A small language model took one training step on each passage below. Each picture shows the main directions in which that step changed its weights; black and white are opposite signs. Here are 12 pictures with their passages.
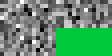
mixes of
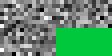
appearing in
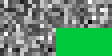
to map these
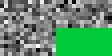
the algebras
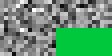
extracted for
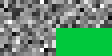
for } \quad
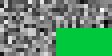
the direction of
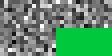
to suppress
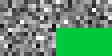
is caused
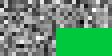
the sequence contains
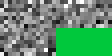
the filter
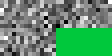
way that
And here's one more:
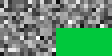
the further
